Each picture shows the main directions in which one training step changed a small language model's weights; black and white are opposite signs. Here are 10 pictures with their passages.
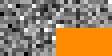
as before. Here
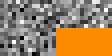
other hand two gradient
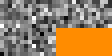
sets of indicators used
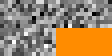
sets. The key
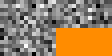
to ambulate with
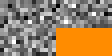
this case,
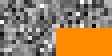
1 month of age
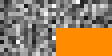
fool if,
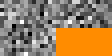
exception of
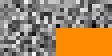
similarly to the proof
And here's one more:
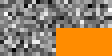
transformations over the past
